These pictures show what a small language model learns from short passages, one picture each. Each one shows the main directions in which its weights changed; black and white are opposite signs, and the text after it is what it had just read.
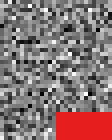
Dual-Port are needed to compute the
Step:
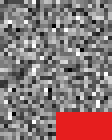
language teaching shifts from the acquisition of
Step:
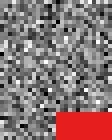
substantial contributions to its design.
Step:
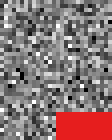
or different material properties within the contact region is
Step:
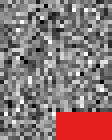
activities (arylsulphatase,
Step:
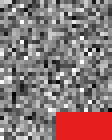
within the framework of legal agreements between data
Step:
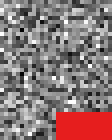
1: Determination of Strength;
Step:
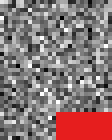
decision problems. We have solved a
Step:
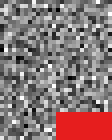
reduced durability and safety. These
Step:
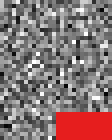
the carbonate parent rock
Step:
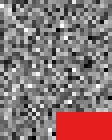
height, fresh weight, dry weight.
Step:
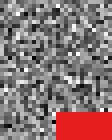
3 to 72 weeks of age in
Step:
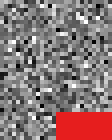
will be validated on test data, and reviewed
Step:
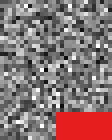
* A A * S S *Indent, A
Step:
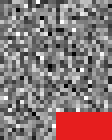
copies of the research instrument were
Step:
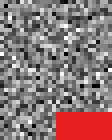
Abstract This article aims to
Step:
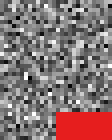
present work is: fabrication of
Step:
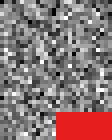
α which provide photons with an energy of
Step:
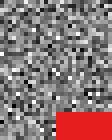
ask any questions they had. It was
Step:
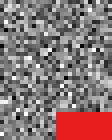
Party (CCP) and its
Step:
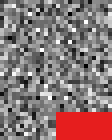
own efforts, the 'states' are
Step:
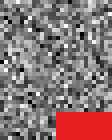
Figure 14 shows the current data recorded in
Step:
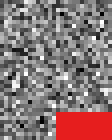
the frequency domain could be utilized to
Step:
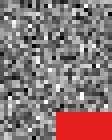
identity Response options: Male /
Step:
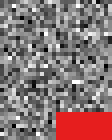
contour pattern by the intersection of corresponding
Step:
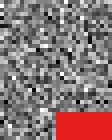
J.; Pfeffer, M.;
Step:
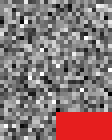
a *smaller associated error* than
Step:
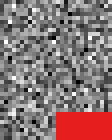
3. FTIR spectrum of
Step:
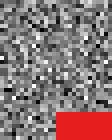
order to be able to react to these
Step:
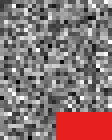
societal implications of algorithmic governance.
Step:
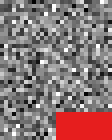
fact, the change can be measured from Earth
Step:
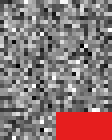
the plant output is following the desired output
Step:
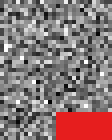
from the study. Complete clinical examination
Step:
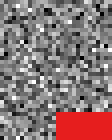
only one KO model is used. 74 The
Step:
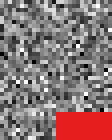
were needed for the Single measurement. As presented
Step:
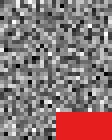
rebound effects are addressed. This
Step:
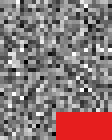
inside the channel and flood the
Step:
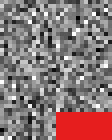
to an energy profile $V(x)$, it
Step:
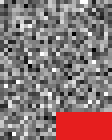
in Germany, Italy, and the
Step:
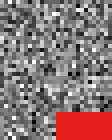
intensity parameter. In a two-dimensional
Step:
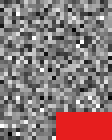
Shahrum¹, Ida
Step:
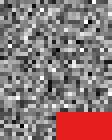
with long periods and if purified or changed the
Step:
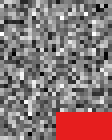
for others to cite your work.
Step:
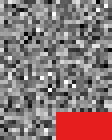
schools the following applications should be considered
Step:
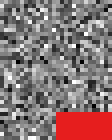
(5) analysis of the relationship between OM and
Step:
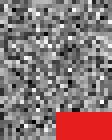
at any chosen moment. Fixed
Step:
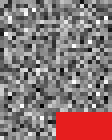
the practical application of pharmacogenomic
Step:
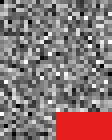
there was a growing number of cases involving
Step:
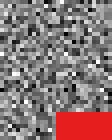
transition are those regions where the share of
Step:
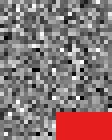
Testing After testing the validity and
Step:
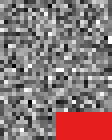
cover, and it is the actual
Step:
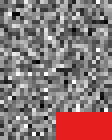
were placed aseptically in the Petri
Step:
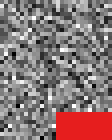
fewer users, with Spearman
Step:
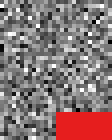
applied and the profitability of the
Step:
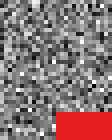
tasks enable them to retain, understand and
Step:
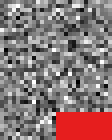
metric - Metrics for Communication -
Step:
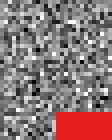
The morphology of the as received
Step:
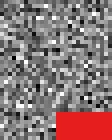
all the pepper varieties had the
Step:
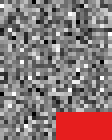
prominence of immersion and
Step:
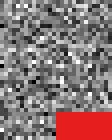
- [3]. *The Present Situation
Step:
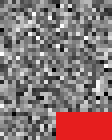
increase, which would soften the conventional
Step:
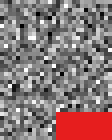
ratio, respectively. The resulting
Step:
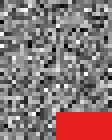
based on certain indicators, such as the size of
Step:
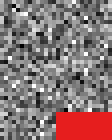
visual outcome. But in most cases,
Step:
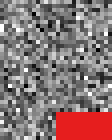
premature deaths (WHO
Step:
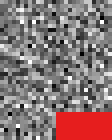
how to dress-up, make their hair and
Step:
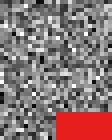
student (from -1 to 1)
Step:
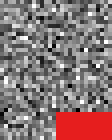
digital technologies are: - advisory
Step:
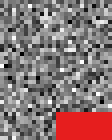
DW) (Nelson, D. M et
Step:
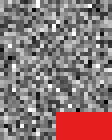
of the coconut pieces.
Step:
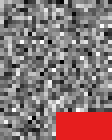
the necessity for improved healthcare access and
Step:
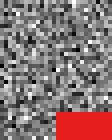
poorly sampled). Direct
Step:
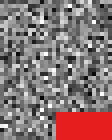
green banking, such as gender
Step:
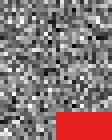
for diagnosing managerial and
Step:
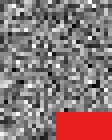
an assessment on the success of the social media post
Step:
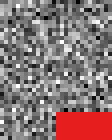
(2010). The use of L1 in the
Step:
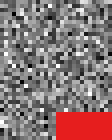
the impact of changing urban-rural relations
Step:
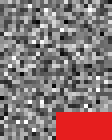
Corresponding Author: Waleed
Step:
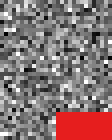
as the most sensitive ones (Deena and
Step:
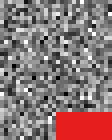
the 2nd decade of May to the
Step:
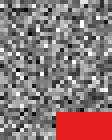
small-signal CC amplifier with
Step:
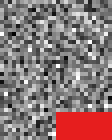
seemed to be unable to venture
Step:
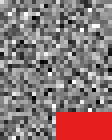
that needs to be provided as they promote data
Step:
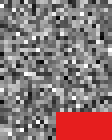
Neubewertung der zum
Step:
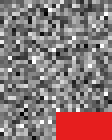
a programming context, an individual's
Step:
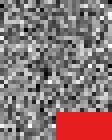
etiologic factors, pathological changes in
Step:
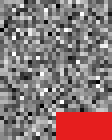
the null hypothesis is accepted
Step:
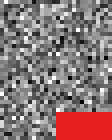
all other flow characteristics. Moreover, conditions were
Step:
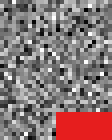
or more butterfly patterns. Each
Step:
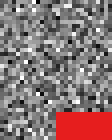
apply protein diet consumption. At
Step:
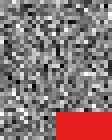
review of the development of cesium beam
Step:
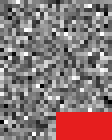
of this newly born radio began
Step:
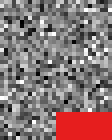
effect of the disposal of pollutants on
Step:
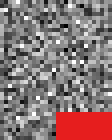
of base element aluminium of the
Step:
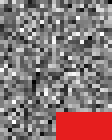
measured by the value of gravity
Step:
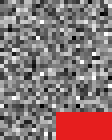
for meshing method - Customize
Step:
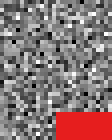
and should be analysed using per population rates.
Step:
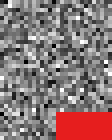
called "Include" (Figure
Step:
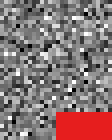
velocity, temperature and concentration
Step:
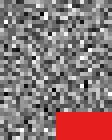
have been shown to improve breast cancer
